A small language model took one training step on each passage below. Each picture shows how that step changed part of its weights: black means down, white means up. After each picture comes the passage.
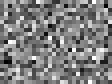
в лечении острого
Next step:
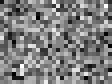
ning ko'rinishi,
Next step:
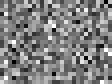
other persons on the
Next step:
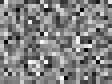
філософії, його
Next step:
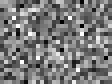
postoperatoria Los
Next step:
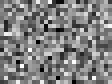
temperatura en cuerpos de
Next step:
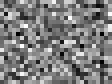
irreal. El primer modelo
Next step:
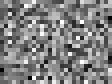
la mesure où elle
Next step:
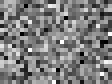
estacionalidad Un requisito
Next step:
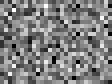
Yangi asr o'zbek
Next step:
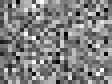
получению дружных
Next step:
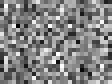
accordance with the
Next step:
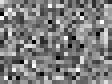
Federal de Minas Gerais
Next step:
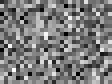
D., Mirzaev M.
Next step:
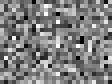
ularning mashg'ulotlarini
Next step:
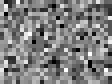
iqtisodiy natijalariga erishish
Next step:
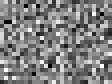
explicación a la génesis de
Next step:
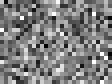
se encontró una asociación
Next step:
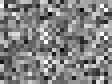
telah dikumpulkan
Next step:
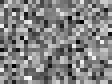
их содержание и
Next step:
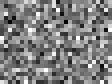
Bu üçlü semantik
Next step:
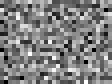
**Vereinfachung bei
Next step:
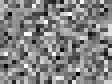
expor resultados de pesquisa que foi
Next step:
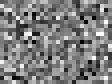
require forgone
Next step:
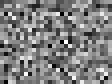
muestra suficiente y representativa
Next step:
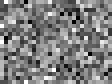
muharrir Sh.A.
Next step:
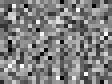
consumen para su alimentación,
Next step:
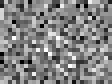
farmonda bank tizimida
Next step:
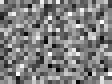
vernetzten Systemen und
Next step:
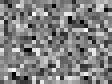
leurs processus, leurs
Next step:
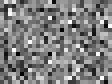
espec.*, Marília, v.
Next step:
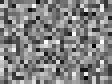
yondashuvlar, matolarni ishlab
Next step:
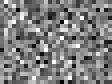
prezentaciya -
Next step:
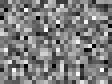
como pH, conductividad
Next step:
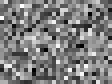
Arquitetura e Artes
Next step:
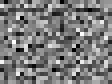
DURDEN, E.
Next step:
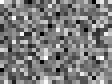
da Universidade Estadual de
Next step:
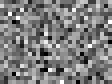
und Vorgesprochenes
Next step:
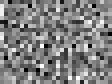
boshqarish jarayonida korxonaning bozordagi
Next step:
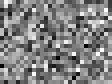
conjunto de 43 figuras
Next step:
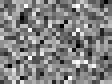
во всех языках. В
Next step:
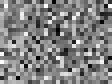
va qizlar kunining
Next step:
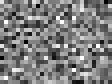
então se conhecia de
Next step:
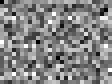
qayırlı qoyshı
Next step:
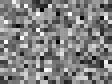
um cenário internacional em
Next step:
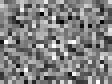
la logique* mais dans la
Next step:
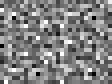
schon sehr wichtig, wie die
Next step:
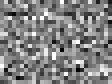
kadrlarni tayyorlash,
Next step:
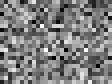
*Estudo de caso:
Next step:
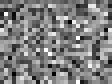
bir vaqtning o'zida
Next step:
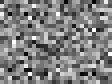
63 Suvonova
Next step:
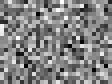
mintaqaviy hamkorlikni
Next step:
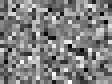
leur image plus que pour
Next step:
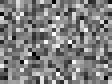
elaborar metas compatíveis
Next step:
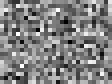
sun'iy intellekt
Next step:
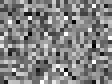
graduonimiya ekanligi
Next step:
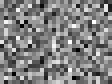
Sílex; Cam 2
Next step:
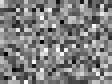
relacionados com a vida pública.
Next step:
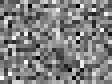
xizmat qilmoqda. Umuman
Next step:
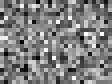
правила спілкування з
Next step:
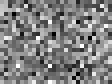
professionallikni talab etadi.
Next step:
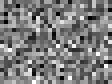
a concept: scientific approaches
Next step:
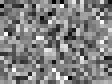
The results indicate a significant
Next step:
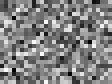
быть использованы после
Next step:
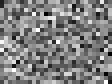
más económica que las
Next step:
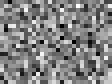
правовых оснований
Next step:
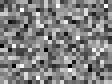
referencia en los aspectos que
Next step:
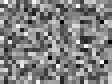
ekonomi, tetapi
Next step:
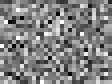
a proposição de novas
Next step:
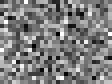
confección exclusiva de
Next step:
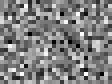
bayon qilingan.
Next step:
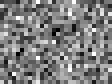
Includes issues
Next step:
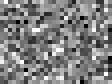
adaptatif Construction /
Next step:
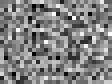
consequência de associar
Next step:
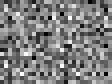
considerando siempre una
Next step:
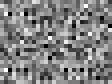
les banquiers,
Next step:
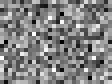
qilishga kirishdilar.
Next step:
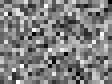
falsafa doktori diss.
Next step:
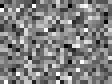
el 31 de julio de
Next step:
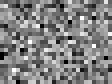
cuando dicha estrategia se
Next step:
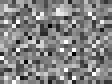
جمعیت شته دیده شد
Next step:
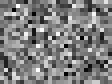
of Uman National University of
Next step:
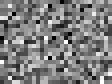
al fine di sostenere
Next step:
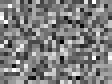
*permanent mold
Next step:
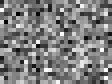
Ginekologik kasalliklar
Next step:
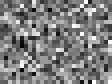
работника. Ключевые
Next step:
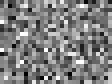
in het geheel van de
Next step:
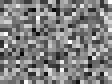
visione condivisa del
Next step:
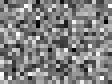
Logo, a espacialização das
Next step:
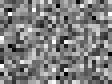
algemeen geldende
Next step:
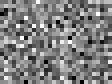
una revolución que exige
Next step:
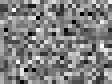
– AKT sohasi
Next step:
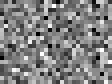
oportunidades de aprendizaje continuas se
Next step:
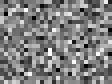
pedagogy, problem-based
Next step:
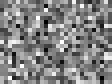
et contre la grippe
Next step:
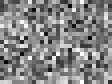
că încingea
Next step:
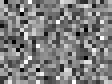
особистості. При
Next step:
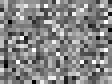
boshqa xalqlar va millatlar
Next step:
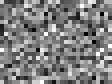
te voorschijn. Wij
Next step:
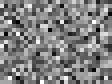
E com o açaí em
